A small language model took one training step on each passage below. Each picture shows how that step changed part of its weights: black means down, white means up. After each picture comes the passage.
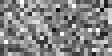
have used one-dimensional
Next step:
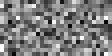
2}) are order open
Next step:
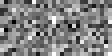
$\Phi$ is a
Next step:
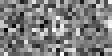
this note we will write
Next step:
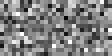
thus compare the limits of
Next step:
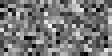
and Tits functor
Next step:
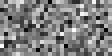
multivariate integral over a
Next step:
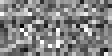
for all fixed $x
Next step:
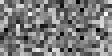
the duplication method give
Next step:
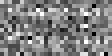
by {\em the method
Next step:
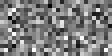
be easily obtained by the
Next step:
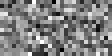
\vert i\leq
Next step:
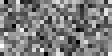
Matrices of this type
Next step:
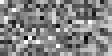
$B$-compact set
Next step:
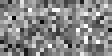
\! \mbox{\scriptsize
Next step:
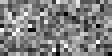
ft} on the
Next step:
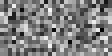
formalism. This is
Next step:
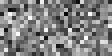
can be also dealt
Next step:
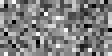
groups are closed under finite
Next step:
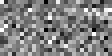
{\em Step 1}
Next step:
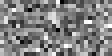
$W$ acts naturally
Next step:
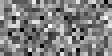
open subset $\ms
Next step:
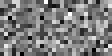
get $G\cong
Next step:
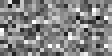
\Rightarrow (8)
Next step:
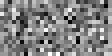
be represented as a linear
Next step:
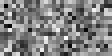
first downfall of
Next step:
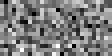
posed by practical
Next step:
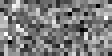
has Lebesgue measure 0.
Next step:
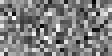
many network skeletons
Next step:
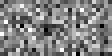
to the density matrix
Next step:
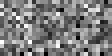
convergent since for all negative
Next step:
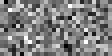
of the latter by
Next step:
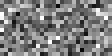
to level 9. The
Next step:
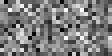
of the number of transformations
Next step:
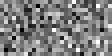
default language
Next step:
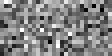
general polygonal or
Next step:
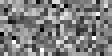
If $x\in
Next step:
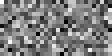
that the following map is
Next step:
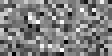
\right)$ and
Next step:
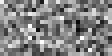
$x \in
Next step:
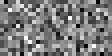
of the averaging
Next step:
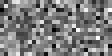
solution with lower total
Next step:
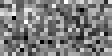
broader range
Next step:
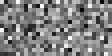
example of a lattice polytope
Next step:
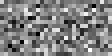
for the purpose of
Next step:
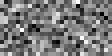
is characterized by the variational
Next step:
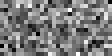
unknown. We will show
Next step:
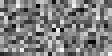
here. First, we
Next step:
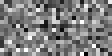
the limiting properties of
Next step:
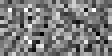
and the periods
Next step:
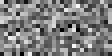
of $\Delta$ is
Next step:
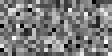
by $\sigma$. This
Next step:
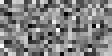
set is an interval and
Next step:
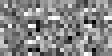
\path [name
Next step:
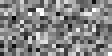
\ given by \
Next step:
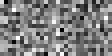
is a finite von Neumann
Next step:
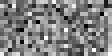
hence as a complex it
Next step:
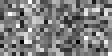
From this the claimed
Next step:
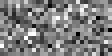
their basic (and less
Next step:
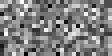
by the following polynomial:
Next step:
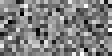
coefficients for a central difference
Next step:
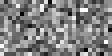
start with the discrete time
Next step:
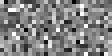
of a compact totally geodesic
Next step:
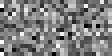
was defined to have values
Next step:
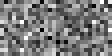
results, we introduce the
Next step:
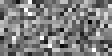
concludes the proof.
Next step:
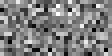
phase distortion if
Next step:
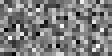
the hypothesis of the existence
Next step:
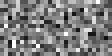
By triangular inequality, we
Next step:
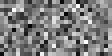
induces an isomorphism of the
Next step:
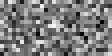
this section we consider complex
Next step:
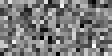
short exact sequences:
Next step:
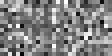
with the set of irreducible
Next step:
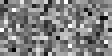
left continuous, locally bounded
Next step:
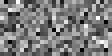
of type 1.
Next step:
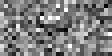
= white, line width
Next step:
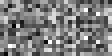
$xx$ with
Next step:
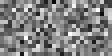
considered in the literature.
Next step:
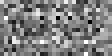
$H \circ
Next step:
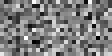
turns out that it is
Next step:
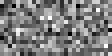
uncertainty sets. See
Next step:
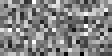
u_j \partial
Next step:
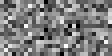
$m$ points and
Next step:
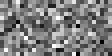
which we replace the ball
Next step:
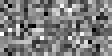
measure $\mu$, see
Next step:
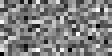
The same argument applies to
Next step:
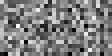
a simple matrix distribution transformation
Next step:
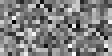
$\calc$ be
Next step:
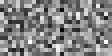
during the solve stage is
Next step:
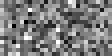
were provided with 3
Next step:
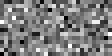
dimension theorem, the kernels
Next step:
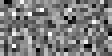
be shown that then in
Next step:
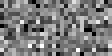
number of variables**:
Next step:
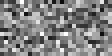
well-posedness of
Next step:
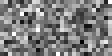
image processing and
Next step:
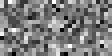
enough we definitely have
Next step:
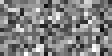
a constant zero eigenvalue for
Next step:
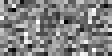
Kusner for a
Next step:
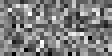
By 2 in the previous
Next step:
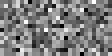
problem and for helpful
